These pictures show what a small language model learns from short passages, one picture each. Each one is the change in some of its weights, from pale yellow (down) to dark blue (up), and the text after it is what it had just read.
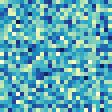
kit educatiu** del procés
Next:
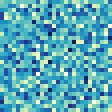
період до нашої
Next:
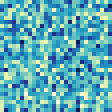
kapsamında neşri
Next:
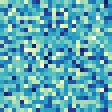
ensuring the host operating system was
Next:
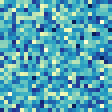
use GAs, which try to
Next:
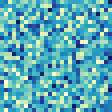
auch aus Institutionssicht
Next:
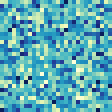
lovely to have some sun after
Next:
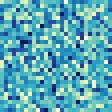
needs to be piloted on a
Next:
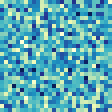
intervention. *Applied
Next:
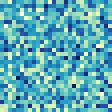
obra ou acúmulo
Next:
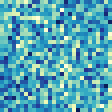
Work place condition, Income
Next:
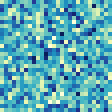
domaine de la justice
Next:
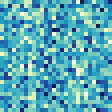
tend to be preserved, and
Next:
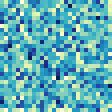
una baja percepción en los
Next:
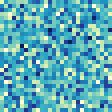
Exch. Bases CEC
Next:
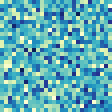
found in human high-risk
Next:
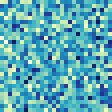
were done in English.
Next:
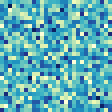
is Tampakan National High
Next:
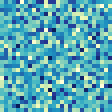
“Mubayyin” va
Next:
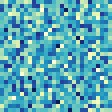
sight, stools and
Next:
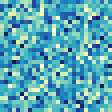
slot size of 0.1
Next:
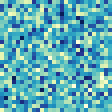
sovuq” (hot —
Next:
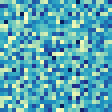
einer guten Freundin.
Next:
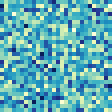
kamini va Yer yuzasining
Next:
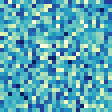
ölçeğin 8,9
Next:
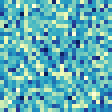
Ferguson, K.K.,
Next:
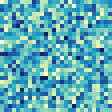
phantom. The printed brain
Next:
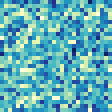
dramatically shows what
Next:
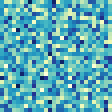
Segunda Guerra
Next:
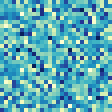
– Development and update of the
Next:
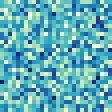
ijobiy natijasini
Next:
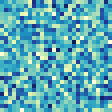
capaz de acumular altos
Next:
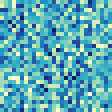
e a Doença de
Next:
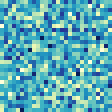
com o próprio corpo. As
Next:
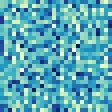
сифатида бефарқ
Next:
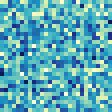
different average chord length,
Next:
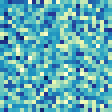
Science, Mizoram
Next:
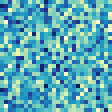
facenti capo allo scalo
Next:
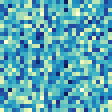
is organized as follows. Section 2
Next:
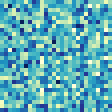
recommender system that considers
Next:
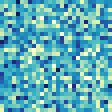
este instrumento do saber
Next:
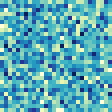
regard de l'observateur :
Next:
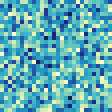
reabilitatsiya // Proc.
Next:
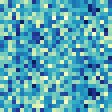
structures and constraints,
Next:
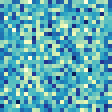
and weather forecasting. The
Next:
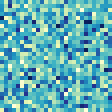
= 0.001, which is less
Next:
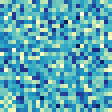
and K. Lauter[3],
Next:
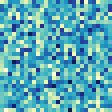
light-hearted joke,
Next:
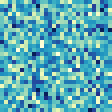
the best of our knowledge,
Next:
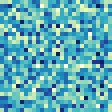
confirmed that he was able to
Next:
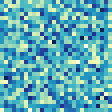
Programas de preparação para
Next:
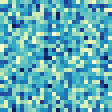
the existing three stage
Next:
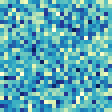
determinación judicial de las
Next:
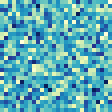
the rotated factor loadings of
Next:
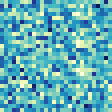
habitat of these species of
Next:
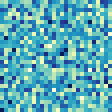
diseases. In this paper,
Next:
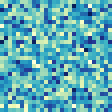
tägliche Leben des
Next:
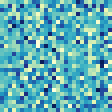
a clinical diagnosis of
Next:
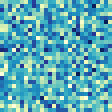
en escena, fueron
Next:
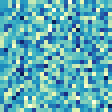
10. Ganiyev F.,
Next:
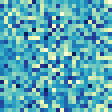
we need to collect information on the level
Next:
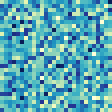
contain any studies performed on
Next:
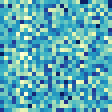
has also been included and compared with the
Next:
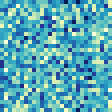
zero-field ODMR
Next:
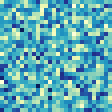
main peak, which remains
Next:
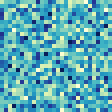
кустарников (виды
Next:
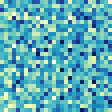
PROFILES OF
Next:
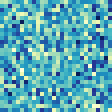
expressed in the form of concrete
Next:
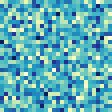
linearly separable, and
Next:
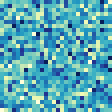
termed as a negative right to
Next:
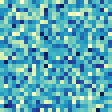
implement this change I was determined to
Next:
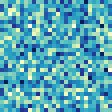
dynamics, both driven by the
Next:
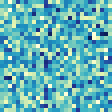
PGRI, Tulungagung
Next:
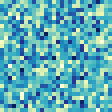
principa koji su već
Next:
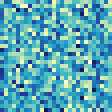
Питнак туманида
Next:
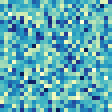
revela que "a aparente
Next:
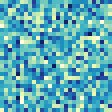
pré-processamento. Para a
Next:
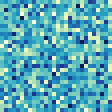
Neben der Entwicklung
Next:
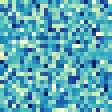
the principle of profit and loss
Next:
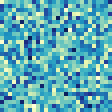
according to EN10204 were
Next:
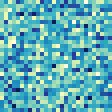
Bodenbearbeitung mit
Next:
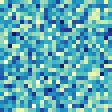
input, with potential adverse
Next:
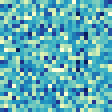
also grown well in this scheme
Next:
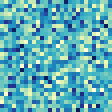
berildi. Xabarda
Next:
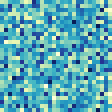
hard disk and 2 NICs for
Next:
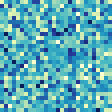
Continuous variables were
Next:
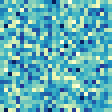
Studie zeigen auf,
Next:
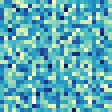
Процесс перевода
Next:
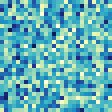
coisas mudaram de
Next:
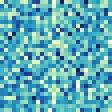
These results showed that CQAs
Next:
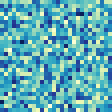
are used in the transmission. For
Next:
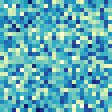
declaraciones del profesorado en
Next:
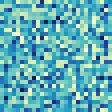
(Francia), que cuenta
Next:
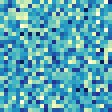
شده است.
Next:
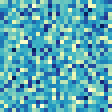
носові кровотечі
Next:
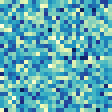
form, B-2AZ and
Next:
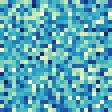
role in building economic
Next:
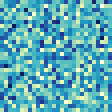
bilan aniqlash orqali
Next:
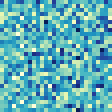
zengin kelimelere
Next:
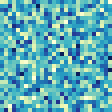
them a potential hazard to
